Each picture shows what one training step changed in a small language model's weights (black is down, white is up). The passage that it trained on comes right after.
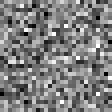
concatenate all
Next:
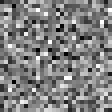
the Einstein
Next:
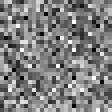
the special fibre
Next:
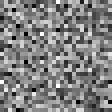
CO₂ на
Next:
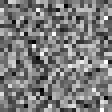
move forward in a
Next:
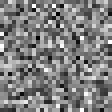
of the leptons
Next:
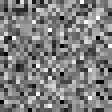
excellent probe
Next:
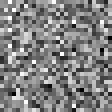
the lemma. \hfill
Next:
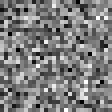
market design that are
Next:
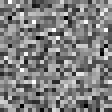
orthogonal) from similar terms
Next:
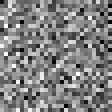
A. Body mass
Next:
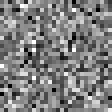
corresponding `equivalent'
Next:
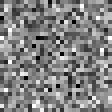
the 1D gases
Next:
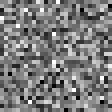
The droplets in
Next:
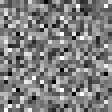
como as possíveis
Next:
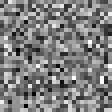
by the LBDM
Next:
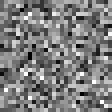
of consistency for the
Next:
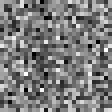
effects of reduced symmetry are
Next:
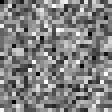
nur aus dem
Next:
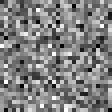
to Friday.
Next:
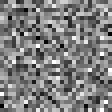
to detect the
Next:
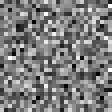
de movimentos
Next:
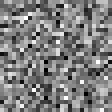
of quasi-continuous
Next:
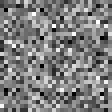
Ай менен
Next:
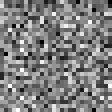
respectively. To prove the
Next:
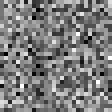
287 has been relatively
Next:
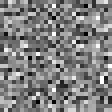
changing the total
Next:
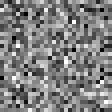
more than 80 \%
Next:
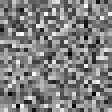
repair process, although
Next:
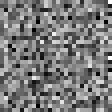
up to down correspond to
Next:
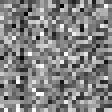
Sur. En
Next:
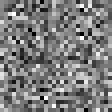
field is $\sim$
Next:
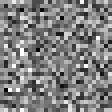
summary, by applying
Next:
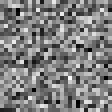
uniformly drawn set of
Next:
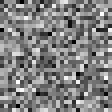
output beams. For
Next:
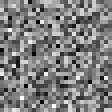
now turn to discuss our
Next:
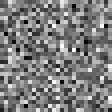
to the 60\,Hz
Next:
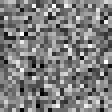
dimension equal to the length
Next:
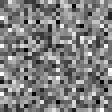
to first order in
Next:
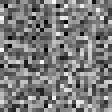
errors in field line
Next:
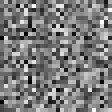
with respect to the differential
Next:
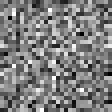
we will treat this
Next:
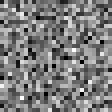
have been constructed numerically
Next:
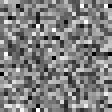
More specifically,
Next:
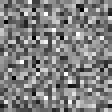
non polycyclic
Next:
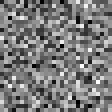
points is dense in the
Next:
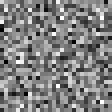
delay} The controller with
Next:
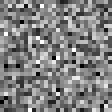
measurement for the past
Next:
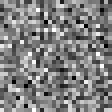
$N \in
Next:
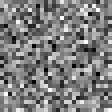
generalizing Anick}
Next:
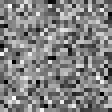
него поради
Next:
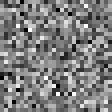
ham kerak.
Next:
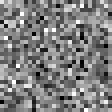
for ${1 \over
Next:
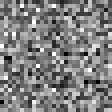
Os dados obtidos
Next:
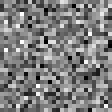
be extended to a
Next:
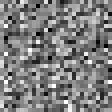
submodular function
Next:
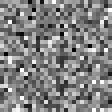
On the left, we
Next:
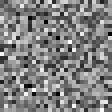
a charge multiplicity factor
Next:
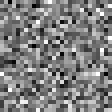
the imbeddings
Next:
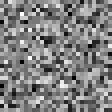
out if the language used
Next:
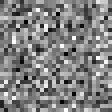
of Peace
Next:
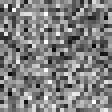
{author} {\bibfnamefont
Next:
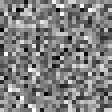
$V$-module is
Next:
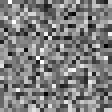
$\varepsilon$. The
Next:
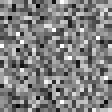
been provided in Figure
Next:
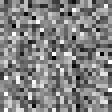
del Fondo
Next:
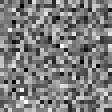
given in Section V.
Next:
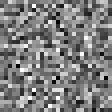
of the generating set of
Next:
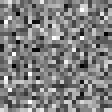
development at SLAC
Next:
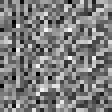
dari upaya
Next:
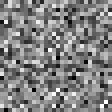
that students find a way
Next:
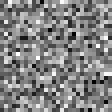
that even though dense
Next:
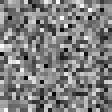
$A$ to
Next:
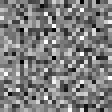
concepts. It is
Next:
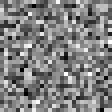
smaller number of documents
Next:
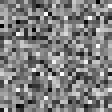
vanishing group velocity and
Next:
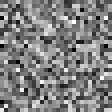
less massive than their
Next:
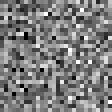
logs and issues
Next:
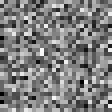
in complex scenarios
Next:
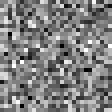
y la identificación
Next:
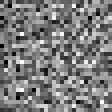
asphericity of the
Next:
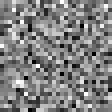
In these cases,
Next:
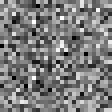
is almost inactive
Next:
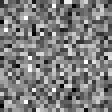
approach allowed the
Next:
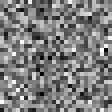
still uses the first one
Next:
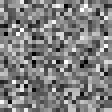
has at most two
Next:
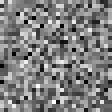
and $C\in
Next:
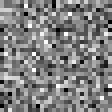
J. Control
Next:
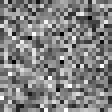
места вверх
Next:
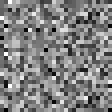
Notice that this
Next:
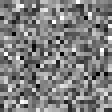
the Hadamard
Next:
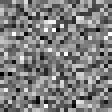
literally, they have
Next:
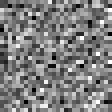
an anisotropy
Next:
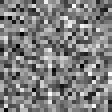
milliy ilmiy
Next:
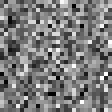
to use a common
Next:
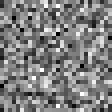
for every pure state.
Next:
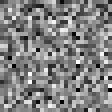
to existing or coming
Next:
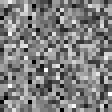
the exact solution of the
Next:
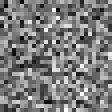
into movies of
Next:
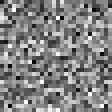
result has the advantage
